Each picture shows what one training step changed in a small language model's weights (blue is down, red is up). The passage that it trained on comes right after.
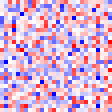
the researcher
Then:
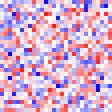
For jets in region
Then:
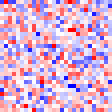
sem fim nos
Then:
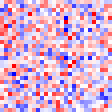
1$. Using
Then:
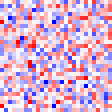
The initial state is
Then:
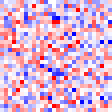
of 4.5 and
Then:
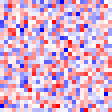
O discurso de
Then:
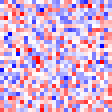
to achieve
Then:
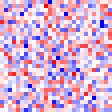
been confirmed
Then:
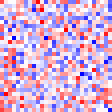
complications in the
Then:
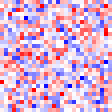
day and night
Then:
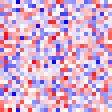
Milliy va
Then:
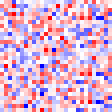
of the metric
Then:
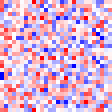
decay search
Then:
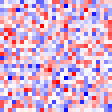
provided more
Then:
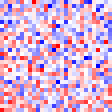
direitos e
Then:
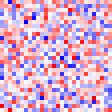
QHE systems but
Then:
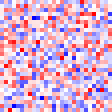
a structure is not
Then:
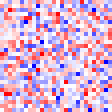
ser visto como um
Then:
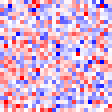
again on the
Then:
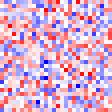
Schule – in
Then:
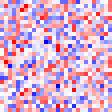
Jawa ini
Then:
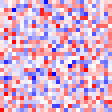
validity of the
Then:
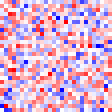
of increase and
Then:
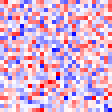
щодо таких
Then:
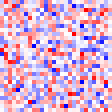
high magnification or
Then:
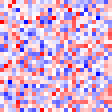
Р. Две
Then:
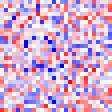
detection parameters,
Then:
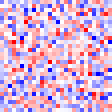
of these vectors
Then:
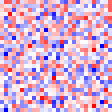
trajectory and
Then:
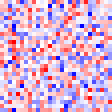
of a multiphase
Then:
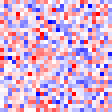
complete dynamics of
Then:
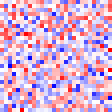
are extended over
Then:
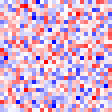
will be indicated by
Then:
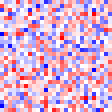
have point-like
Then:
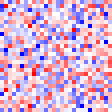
Risk for
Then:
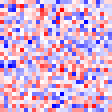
resembles the
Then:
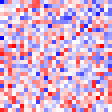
related to
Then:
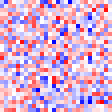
with temporal
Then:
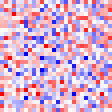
the error
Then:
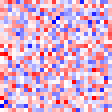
estado de
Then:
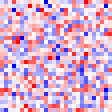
complexity.} The
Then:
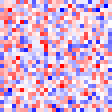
We lower bound the
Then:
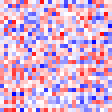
rise to solar
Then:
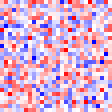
se penche sur
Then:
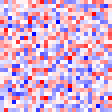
Since all these
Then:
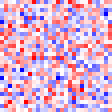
most NW
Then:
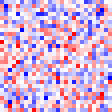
8 тадан
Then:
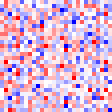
а его
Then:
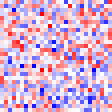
relation to the
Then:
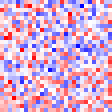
the scission point,
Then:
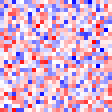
be governed
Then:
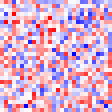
parts of the
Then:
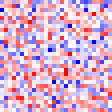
first step of
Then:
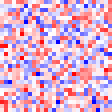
\right) =
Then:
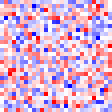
altos que
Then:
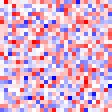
that in this case the
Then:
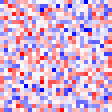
to the right.
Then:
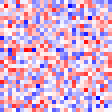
in a bath of
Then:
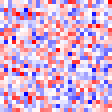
detected in the
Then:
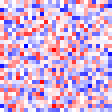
при жизни
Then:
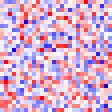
dan alam
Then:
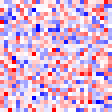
of galaxies
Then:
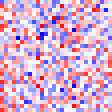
básicos como
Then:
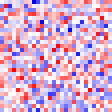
using a template
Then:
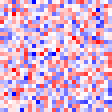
$ can be generated
